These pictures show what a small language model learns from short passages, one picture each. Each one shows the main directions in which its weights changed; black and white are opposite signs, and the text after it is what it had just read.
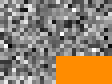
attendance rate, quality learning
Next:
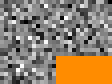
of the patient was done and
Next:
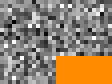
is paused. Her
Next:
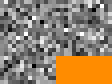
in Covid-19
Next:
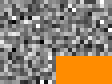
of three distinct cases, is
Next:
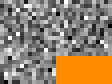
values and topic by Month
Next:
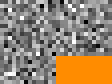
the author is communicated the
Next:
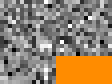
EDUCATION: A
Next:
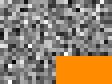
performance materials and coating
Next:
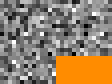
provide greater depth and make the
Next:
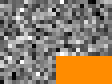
but still have lower incomes
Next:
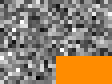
necessitated the implementation of
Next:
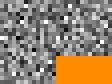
prevalence at the sampled
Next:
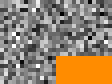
changing jobs within industries.
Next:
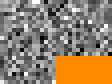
remains secret to the
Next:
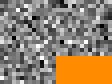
in the community, leaders in
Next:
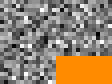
effort expectancy (EE)
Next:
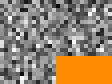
posing challenges for new
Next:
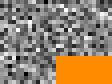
the No TAP group respectively
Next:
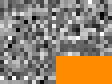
are not passive. They
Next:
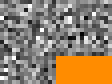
treatment option with minimal side
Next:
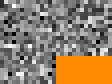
can be prepared, an increased
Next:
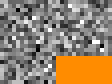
in the left image, the
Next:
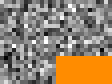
results are included in Table
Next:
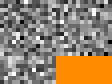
diverse demographics. Here
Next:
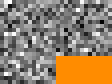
affect the confidentiality
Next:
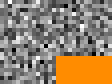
five response options, namely
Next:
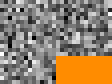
the loveless mechanical
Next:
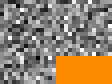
patient's care. This paper
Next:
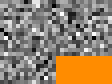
developing countries. According to the
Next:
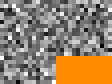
physico-chemical analysis as
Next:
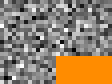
and vary the power of all
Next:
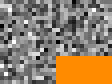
, and Z_s are
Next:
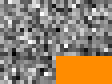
example. The remainder of
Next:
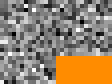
resources; lesson planning and
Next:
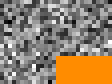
regard of any artwork. This
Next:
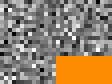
fabricated manually using hand
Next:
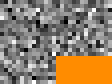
right to healthcare and treatment can
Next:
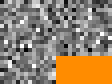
INTRODUCTION The emergence of large
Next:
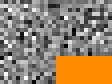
a combination of competencies and
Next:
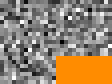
evolution from ageusia to
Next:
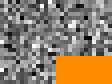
the minutes follows the meeting.
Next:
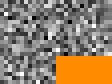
both of them cover a historical
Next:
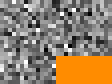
groups in order to highlight
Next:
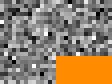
Willingness to pay for
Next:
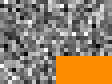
the OKT3
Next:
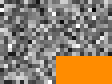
Such categories attract additional legal
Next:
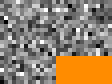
Figure a) does not show
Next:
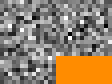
more common than the round shape
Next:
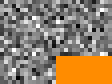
of implementation of MCS in
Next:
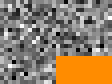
pose and interaction details of
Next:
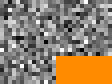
attached to money,
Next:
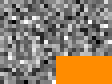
of the destination under study
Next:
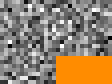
framework, spanning the
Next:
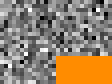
Ben Stiller and others
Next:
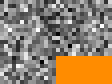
work of WP1, the
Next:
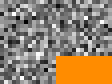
and that ensure reliability for critical
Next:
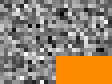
IDMs, which may
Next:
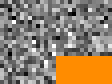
and 5th) then
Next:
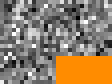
a very unpopular
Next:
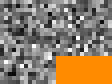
proposed new therapy education curricular
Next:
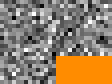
fmt, we were
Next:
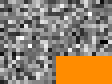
since our findings are the first
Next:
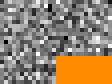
Subjects The general population of
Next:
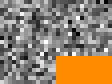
made serious efforts to address the
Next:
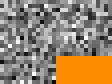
Research Scholar, PG
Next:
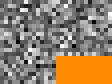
air quality standards. Therefore,
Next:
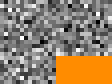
the concentrations of 2,
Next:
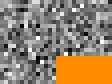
schools are divided into four separate
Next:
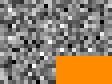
mixed subtropical and
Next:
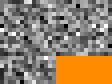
signal corresponds to an area without
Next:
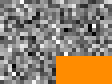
as measured by the number of
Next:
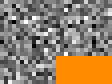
of the precursor.
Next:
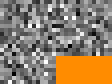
Research has shown that student engagement
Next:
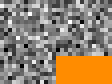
other nutrients, including
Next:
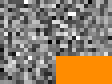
block chain interoperability and
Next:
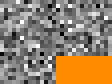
biomedical materials,
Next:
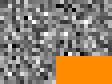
the anti-tumour
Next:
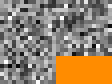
current quality problems [1].
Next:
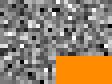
cm) stainless
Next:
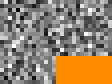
the complexities inherent in
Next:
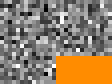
other expenses associated with
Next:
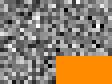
given a new observation,
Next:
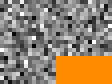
has not yet been sufficiently
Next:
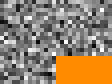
= If P Di <
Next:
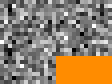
total solids of influent
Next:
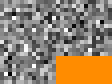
agree with above scientific fact
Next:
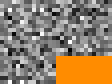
ultrasonic cleaning
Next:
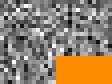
and digital promotion of
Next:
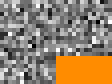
2.3 Development of an
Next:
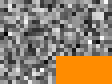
text requires both linguistic accuracy and
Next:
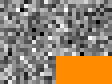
impairment in one's
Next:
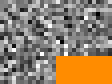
Results of pair comparison revealed that
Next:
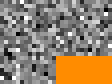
= closest point of
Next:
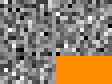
the composition and potential of
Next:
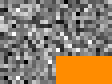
on its perceived ease of
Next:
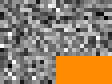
domain knowledge abstraction
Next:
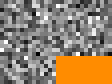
Uman National University of
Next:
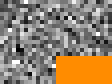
ensure content validity and reliability.
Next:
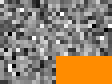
Some of the most successful
